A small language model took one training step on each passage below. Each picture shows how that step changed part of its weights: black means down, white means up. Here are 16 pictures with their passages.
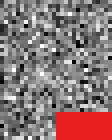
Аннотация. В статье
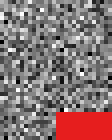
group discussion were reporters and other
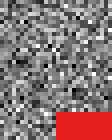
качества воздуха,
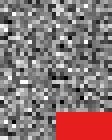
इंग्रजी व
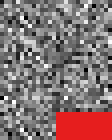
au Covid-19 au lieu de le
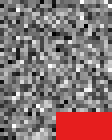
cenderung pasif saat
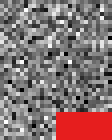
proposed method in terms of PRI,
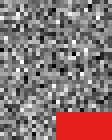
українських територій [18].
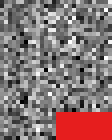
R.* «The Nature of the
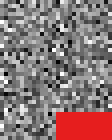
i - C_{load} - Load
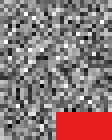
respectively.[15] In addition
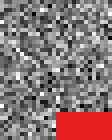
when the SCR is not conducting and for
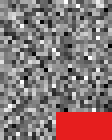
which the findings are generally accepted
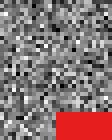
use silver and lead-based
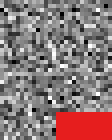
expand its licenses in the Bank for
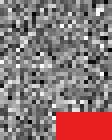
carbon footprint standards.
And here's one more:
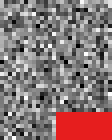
rolani* que, posteriormente,
